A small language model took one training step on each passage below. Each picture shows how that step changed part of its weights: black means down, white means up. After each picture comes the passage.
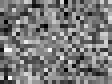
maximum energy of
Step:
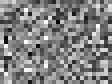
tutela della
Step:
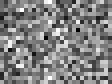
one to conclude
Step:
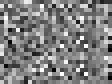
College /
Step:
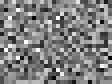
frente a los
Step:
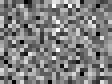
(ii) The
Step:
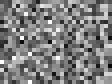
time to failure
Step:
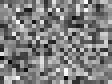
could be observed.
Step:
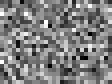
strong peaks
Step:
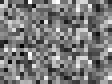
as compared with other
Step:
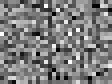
we see the
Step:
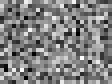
the validity of
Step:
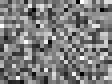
modelling of the
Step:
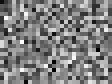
dissident movement
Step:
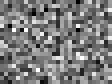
sizes of the
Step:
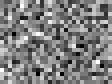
'active protection',
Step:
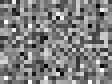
a high degree of
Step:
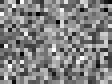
for integrated quality management
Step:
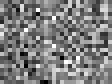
the value of
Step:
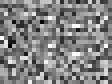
consensual de
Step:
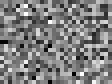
information, as
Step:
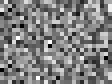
that in the
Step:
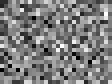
apparent in
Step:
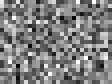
are briefly
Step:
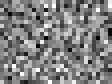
by atomic
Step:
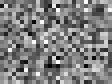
lines were obtained.
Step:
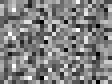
bilo kar
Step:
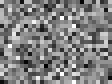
cómicos que
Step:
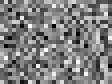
in the two
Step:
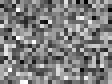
ethical approval
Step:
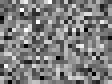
our perspective to
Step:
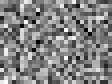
the sustainable construction and
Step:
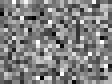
a 10 meter
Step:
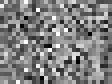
the exposure time to
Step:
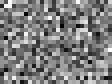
as conversas
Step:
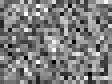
Republic of
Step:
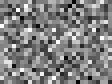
Problem based learning
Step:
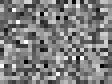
test of the structure
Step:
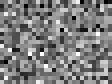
lifts spin
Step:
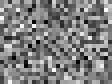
are crucial. In
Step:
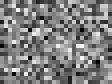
allows us to
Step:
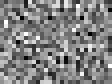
strong impact on effective
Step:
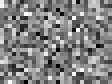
we extend our
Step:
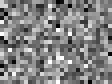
and\ \citenamefont
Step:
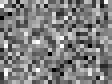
National Snow &
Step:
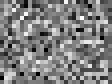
political question. It
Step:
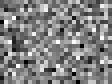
du village
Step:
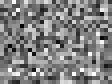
a fractional
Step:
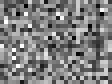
a decrease in the
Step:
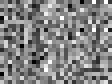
and ORCID
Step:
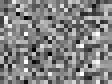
method clear, I
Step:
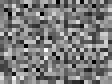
this process is
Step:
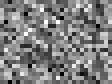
в области
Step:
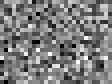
are normally
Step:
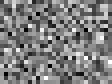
are commonly observed
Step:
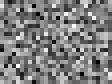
see substantially
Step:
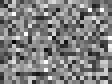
flux. The
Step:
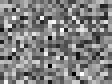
learning experience in the
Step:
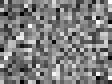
far from the
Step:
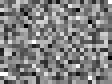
siendo un
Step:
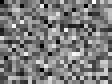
functional theory is
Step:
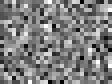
DMO on surface
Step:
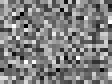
increased interest in several
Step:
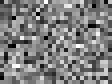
present is higher when
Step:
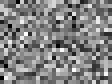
la concertation
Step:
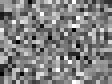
fragmenty 14
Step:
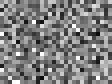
CMMs cannot
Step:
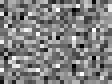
Desde esta
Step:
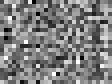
resources are the more
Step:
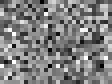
solutions are also
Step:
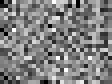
The effect of
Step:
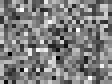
one accounting
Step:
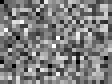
is the average
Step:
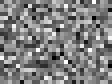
to train a
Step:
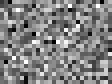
Received 12
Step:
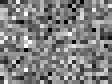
dans le cadre
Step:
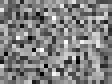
the theory.
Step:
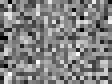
rays or
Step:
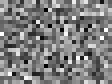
the other hand,
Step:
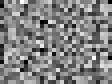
barang karta
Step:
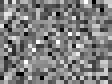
solide angle
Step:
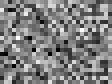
structures. In
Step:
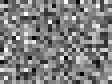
previously received little
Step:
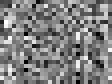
remain largely
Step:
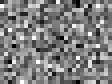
muskular yang
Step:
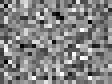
2011 SCA International
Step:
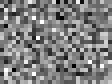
have great significance for
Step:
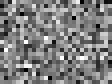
lies among these
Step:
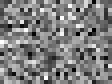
médio como
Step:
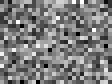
of the material and
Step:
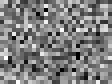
resonances predicted
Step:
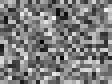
system controls the
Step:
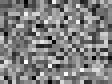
dashed lines,
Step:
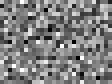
en clínicas
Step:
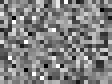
content was carried out
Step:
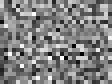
multiple sequences to
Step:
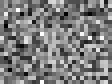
performance metric. This
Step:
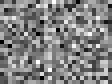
house on
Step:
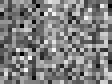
of research on
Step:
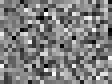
non-linear dynamical
